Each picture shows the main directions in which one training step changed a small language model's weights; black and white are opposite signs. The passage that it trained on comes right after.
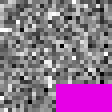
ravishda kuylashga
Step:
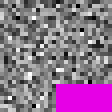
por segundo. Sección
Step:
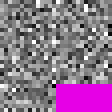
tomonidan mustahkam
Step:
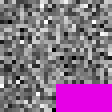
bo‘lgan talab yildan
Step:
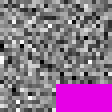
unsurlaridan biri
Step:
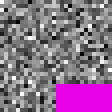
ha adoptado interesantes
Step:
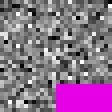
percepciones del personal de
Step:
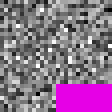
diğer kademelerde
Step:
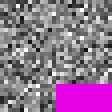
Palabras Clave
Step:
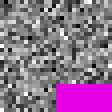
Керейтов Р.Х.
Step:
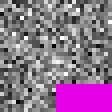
ertalabki o'qish
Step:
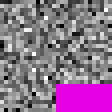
V daném kontextu jsou
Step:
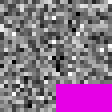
steel SS304L*
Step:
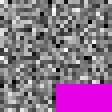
dos componentes do IFDM
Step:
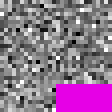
decidido finalizar en el
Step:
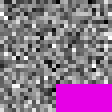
ma‘naviyat, buyuk
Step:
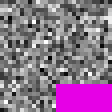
sahna muhitini
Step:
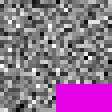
vazifasi ilgari
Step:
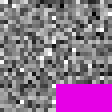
Kishining nutqi uning
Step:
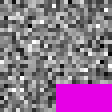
dan adaptif,
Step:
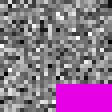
ularni yuzaga
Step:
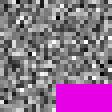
Of zijn zij
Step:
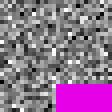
предмета, а также в
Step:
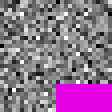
и отићи, али
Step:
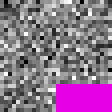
uslubiy madaniyatni
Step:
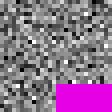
ini tidak semudah
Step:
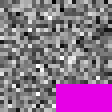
matbuotning shakllanishi
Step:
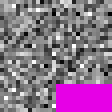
вона вирішує
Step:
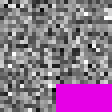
nomli loyiha
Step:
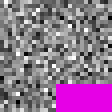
of education development in
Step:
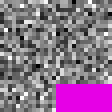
en el material utilizado para la
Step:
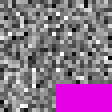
este contexto se ha definido como
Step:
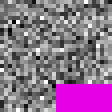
Skanerlar qimmat
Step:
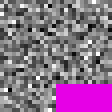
analisar a visão dos
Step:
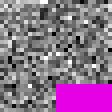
el uso de materiales que
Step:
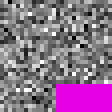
delle tradizionali
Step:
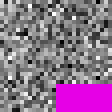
Como você avalia o
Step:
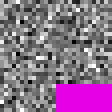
the national economy will be
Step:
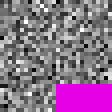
imkoniyatini beradi.
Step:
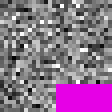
se trata del principal responsable
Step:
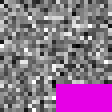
г., вторая –
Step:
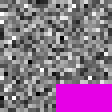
ichiga oladi. Uning
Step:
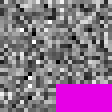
Untersuchungen, dass
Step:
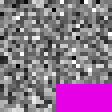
society and the implementation
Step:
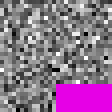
de um imóvel já
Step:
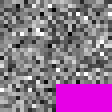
Il peut également de
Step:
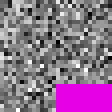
maqol, matal va
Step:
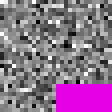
juicios hedónicos y
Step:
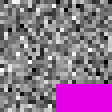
legal consequences,
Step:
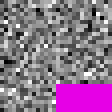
estrutura metálica
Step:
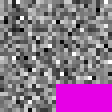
mostre mais grave
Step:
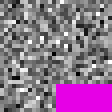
que reduz drasticamente o
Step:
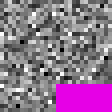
iconográfico del
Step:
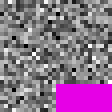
holda tashkil
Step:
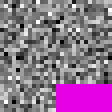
в цивільному
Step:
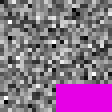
tarixiy voqealarga
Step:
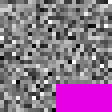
tashkil etishini
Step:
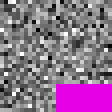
sahnalarda keng
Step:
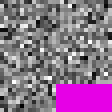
dalam penelitian ini
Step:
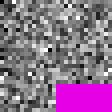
resaltar los beneficios
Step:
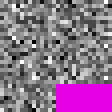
de que o mundo gira em
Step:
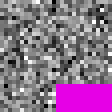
синусит кичик
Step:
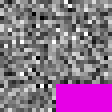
e o reconhecimento do
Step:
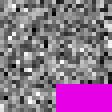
Бедилнинг девонлари
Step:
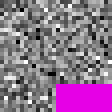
u odnosu na
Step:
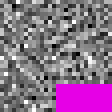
and C-Reactive
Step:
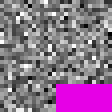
Seyyid Ahmed,
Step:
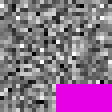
stelling onvoldoende
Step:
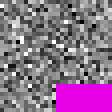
we terug naar de kern
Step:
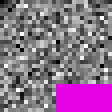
asosiy konseptual
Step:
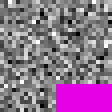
estudos recentes, que
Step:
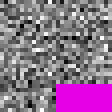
les aider à piloter le
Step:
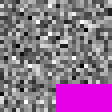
in learning from generation to
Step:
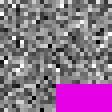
intervento in senso
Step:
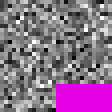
Ularga ham kóplab
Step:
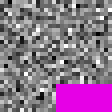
mustaqil registratsiya
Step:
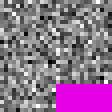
Kirche. KiK:
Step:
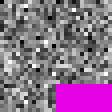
y Andrade,
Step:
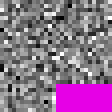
уларнинг фаолият
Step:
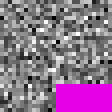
como a intervenção do professor na
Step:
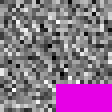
qayta ishlagan
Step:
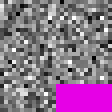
situação, servem para
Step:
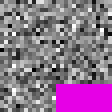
weg staat. Aan
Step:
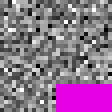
maqsadga aylanishi
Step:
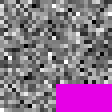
În schimb, sub
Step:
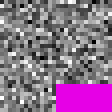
con los que se mide la
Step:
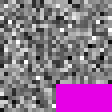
bu esa axloqiy
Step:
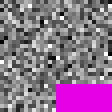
kechirgan. Aslida
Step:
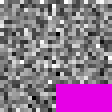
produtor C foi o
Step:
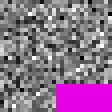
pandemie ei își
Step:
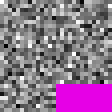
os valores genotípicos
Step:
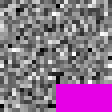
упражнений у
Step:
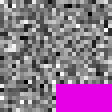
todos os dados do
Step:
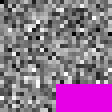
as propostas do atendimento
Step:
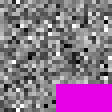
Y à l'instant t
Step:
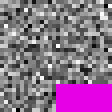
Уч ўлчовли
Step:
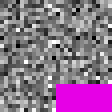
مستدلی دست
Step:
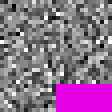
Жалиловнинг қизлари
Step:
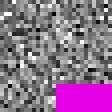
en el aula TIC es
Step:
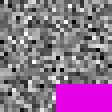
компания захотела
